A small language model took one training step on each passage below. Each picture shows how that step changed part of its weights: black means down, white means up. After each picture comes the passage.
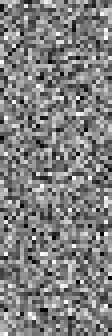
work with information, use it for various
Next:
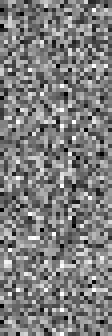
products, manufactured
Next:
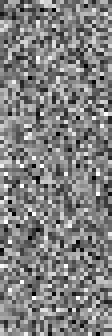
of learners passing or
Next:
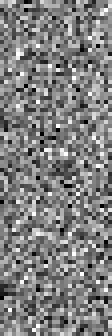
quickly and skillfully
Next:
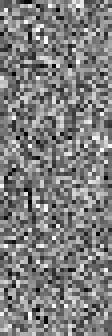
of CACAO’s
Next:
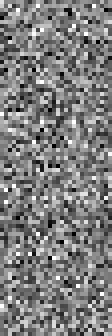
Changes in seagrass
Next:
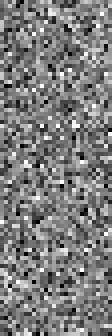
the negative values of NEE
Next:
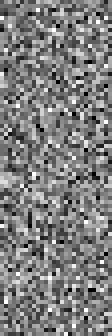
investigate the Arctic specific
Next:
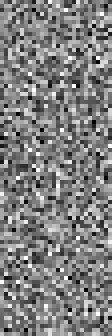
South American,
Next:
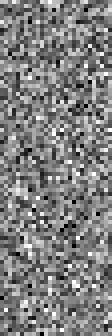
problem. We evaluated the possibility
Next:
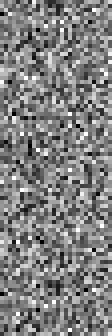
D. M. ADAMS
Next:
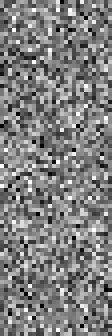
utilizing UDL and
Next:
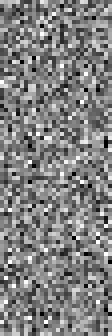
estimator and fixed effects
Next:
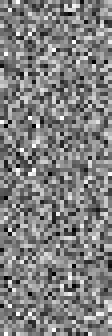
on and then followed by a life
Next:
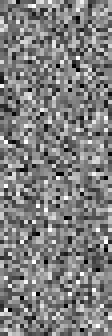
was greater than 4.
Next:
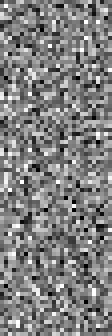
accurately assessing these
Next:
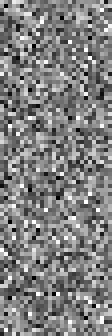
have been supplied by Craig
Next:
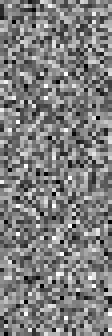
to their mutual contact,
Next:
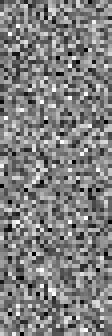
In general, the results point to the
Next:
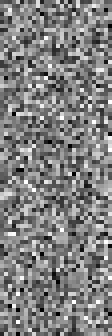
a 26 point Gauss
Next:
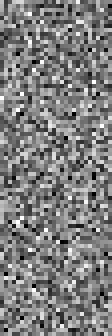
the C/N ratio, it was
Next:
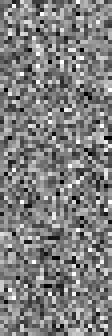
Given the varied implementations
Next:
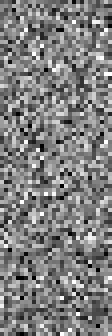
(known sample). 2 4
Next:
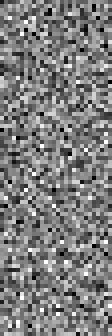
teaching methods in mathematics education
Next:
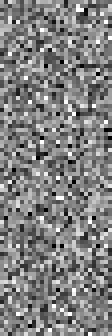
[5]. Among the
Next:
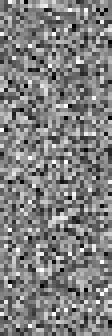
This leaves one in a
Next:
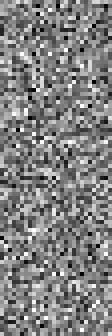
of nephropathy is
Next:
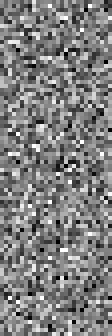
gender and sexual
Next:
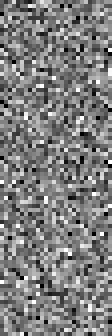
is the main source of income
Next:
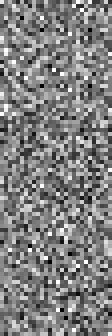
guidance to wheat
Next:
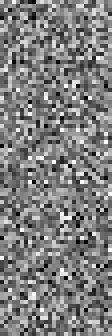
also can construct knowledge from
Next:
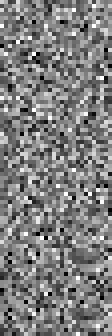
across all method families.
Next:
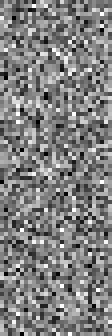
is \mathcal{L}_p
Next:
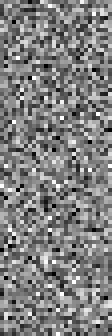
to be a tool for human
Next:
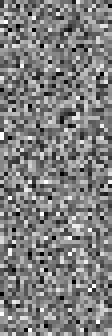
Warehouse Technical
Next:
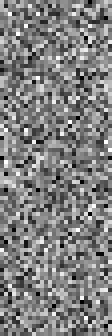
that the scientific work of the
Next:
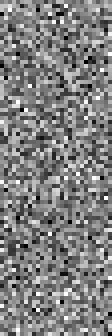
subwords are separated by
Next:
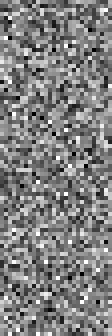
It comprises of 60
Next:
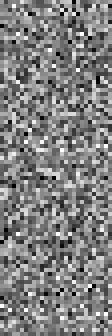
of Bucharest there were
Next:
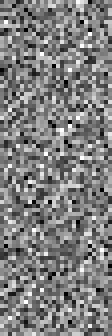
will have less PSE than
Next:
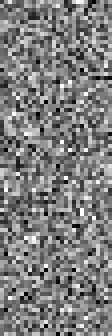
than with KDOQI
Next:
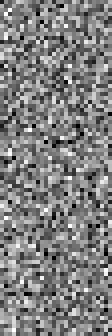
designed the experiments;
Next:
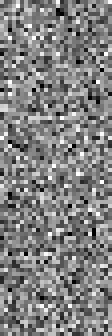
The strike was made possible
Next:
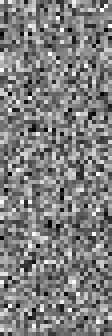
than 'Drug A' in
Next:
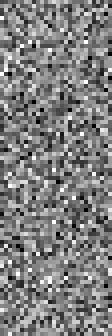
separate icebergs
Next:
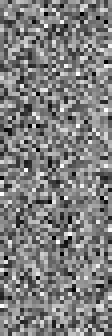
reliability of a selection test
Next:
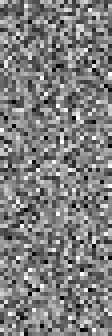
particular field. Typically an
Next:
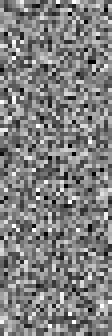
considers all the costs
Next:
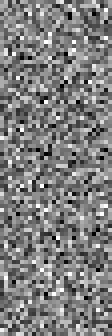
player has 5 in a
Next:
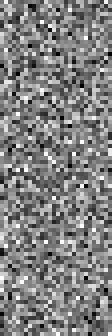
and enjoy learning more
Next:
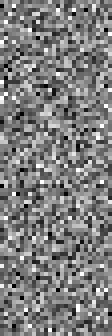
the possibilities of quality education
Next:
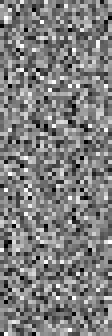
3. Max pooling
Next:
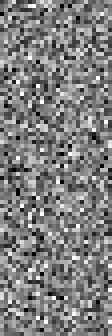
is generated using the M16
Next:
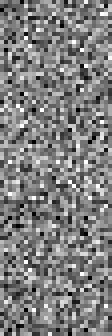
two traditional panel data
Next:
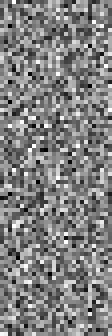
VOR does not have. For this
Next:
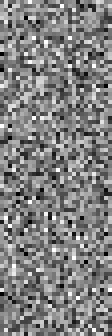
are important components of creative
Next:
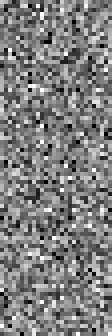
delay time during speed reference
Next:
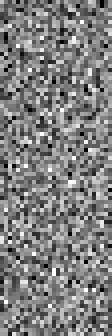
accessed May 23,
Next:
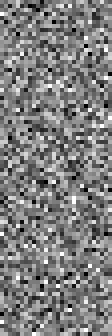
be 0.76 and is significant
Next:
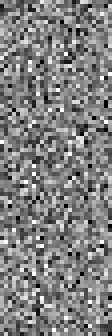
a predefined sequence.
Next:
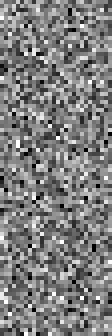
water resource management. It presents
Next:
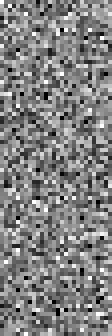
an Effort to
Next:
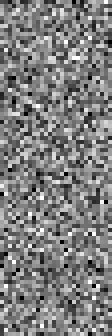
algorithms are indeed with the
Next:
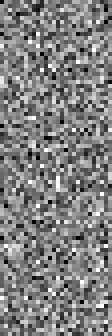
The effect of circular opening
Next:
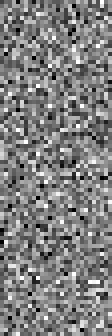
This shape was similar to such of
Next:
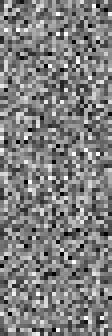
QDs obtained by adding the
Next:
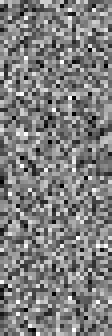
data management and sharing
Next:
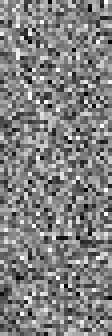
the effect of AoI, and
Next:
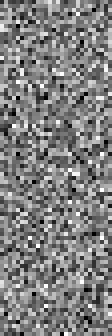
GIS Atlas
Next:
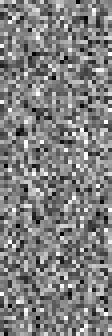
annual concentrations differing
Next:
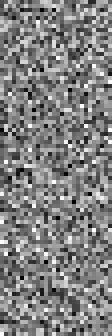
of these results the compound can be
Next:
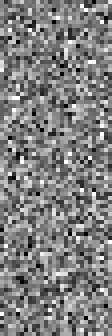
Method This section contains
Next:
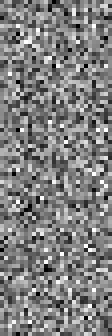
manufacturing. Dr. S.
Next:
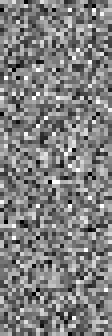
materials, with an overall
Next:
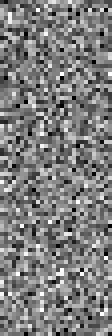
retail outlet category
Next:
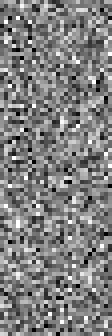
In general terms, Docker
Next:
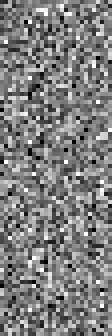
Do you have any neck
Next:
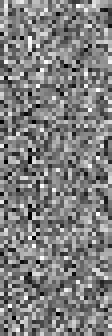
allocation integrative processes in
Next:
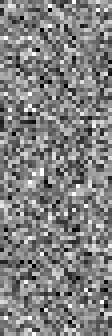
to something to support or
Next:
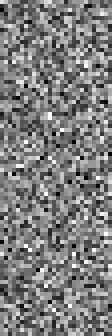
learning objectives,
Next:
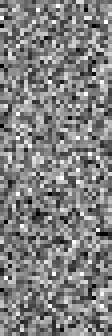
amino group, the
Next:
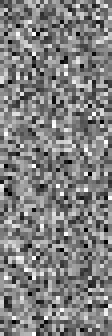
Female 3. Age
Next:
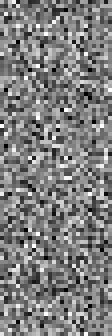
Groups:** The
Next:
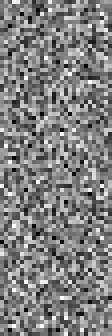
Research Group,
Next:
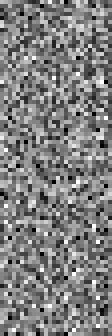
health risks associated with these
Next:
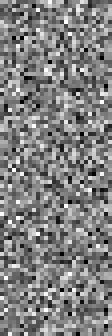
interventions. 3. The most
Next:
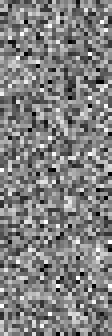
14, germination rate in
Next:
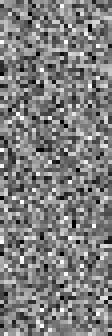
partners like Innovation for
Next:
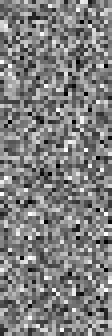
after the process of formative assessment.
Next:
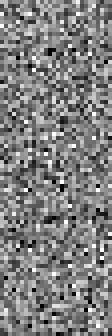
e_2 = \text{The
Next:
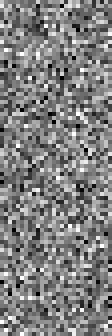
that pasted the picture
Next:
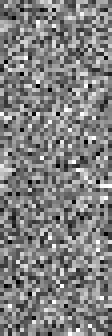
of migration studies, is
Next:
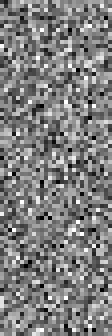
visit. [LOG
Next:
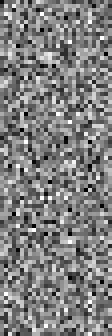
of Dresden and
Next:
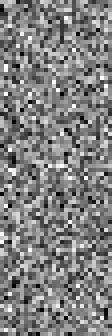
tasks in complex work, such
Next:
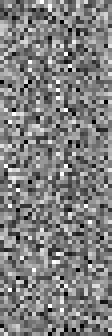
using predefined inclusion and
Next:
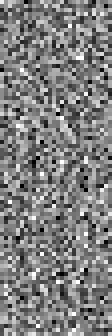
guests depending on the
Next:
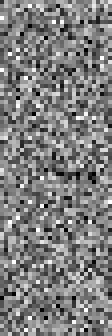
*Z. mays* and
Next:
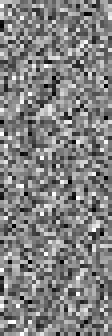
revenues for seamount
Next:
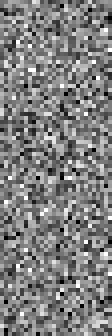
artistic surname and
